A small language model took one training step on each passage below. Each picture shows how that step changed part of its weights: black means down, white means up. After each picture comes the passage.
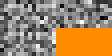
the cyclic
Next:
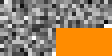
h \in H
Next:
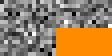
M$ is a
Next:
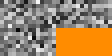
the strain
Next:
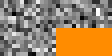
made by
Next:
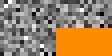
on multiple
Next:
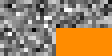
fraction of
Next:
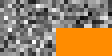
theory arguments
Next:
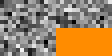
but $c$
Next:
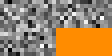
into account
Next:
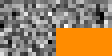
there is either
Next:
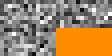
a projective
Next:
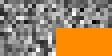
that for this particular
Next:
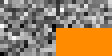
convergence of the
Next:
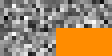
forming a
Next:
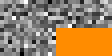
hence $N =
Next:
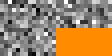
to enumerate
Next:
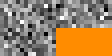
derivative is
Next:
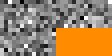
finitely presented
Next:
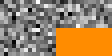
The largest
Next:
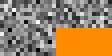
nonlinear equation was
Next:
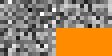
the approximations
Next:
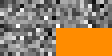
now assume that
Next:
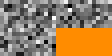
in a local coordinate
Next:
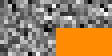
full column
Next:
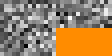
and convex
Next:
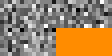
tensor product
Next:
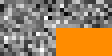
obtain an isomorphism
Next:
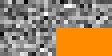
a thick
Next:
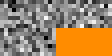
metric,'' we
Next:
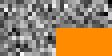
eigenvalues of
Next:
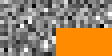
\right] +
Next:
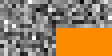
such that\\
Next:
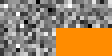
our problem:
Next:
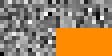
even if such
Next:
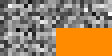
the Chow
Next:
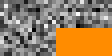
revenue through
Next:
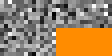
an efficient
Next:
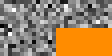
of coefficient
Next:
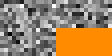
Let $\an
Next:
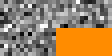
Lemma 6 below
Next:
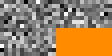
\mbox{ for
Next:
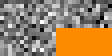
$d$, which
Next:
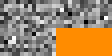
the fact that as
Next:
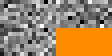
define a continuous map
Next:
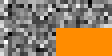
it is also
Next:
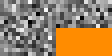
volume element
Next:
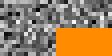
in particular, this
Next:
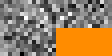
comes from
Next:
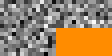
second type of
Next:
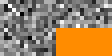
ways of
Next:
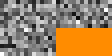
the six cases
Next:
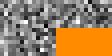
first replace
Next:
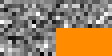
$D$ be
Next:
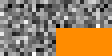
show the derivative
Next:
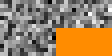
algebra $H$
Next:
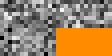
and only two local
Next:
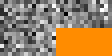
that has the
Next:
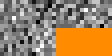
consequence of Theorem
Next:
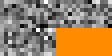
find a finite set
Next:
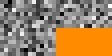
an interval and the
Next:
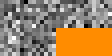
to curl
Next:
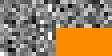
do not exist,
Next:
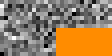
consider is that of
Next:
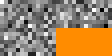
unit sections
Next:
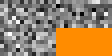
in this proof,
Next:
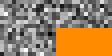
first that the
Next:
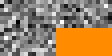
best to
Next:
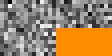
authors are
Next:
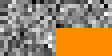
is a polynomial of
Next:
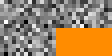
regularized problem
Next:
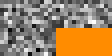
parameter, this
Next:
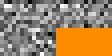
for the different
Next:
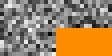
exist in the
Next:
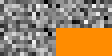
can choose one
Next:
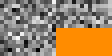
the proof.
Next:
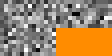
construction and an
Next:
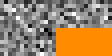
which the action
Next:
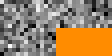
to prove the following
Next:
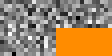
over $k$.
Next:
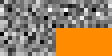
That is,
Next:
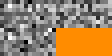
the degree of the
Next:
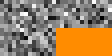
right side of
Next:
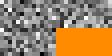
finite ranks
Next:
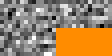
induction on the
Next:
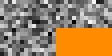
more of work,
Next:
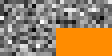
that $I$
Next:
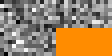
this section, using
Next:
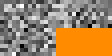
and $g:
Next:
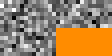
0 & \cdots
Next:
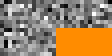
It is well
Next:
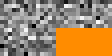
a valid
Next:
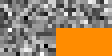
respect to the value
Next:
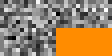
more examples.
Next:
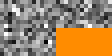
for allowing
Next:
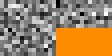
each $\sigma
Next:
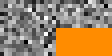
is the element of
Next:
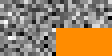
length $7$
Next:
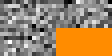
a pole,
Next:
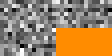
cohomology groups
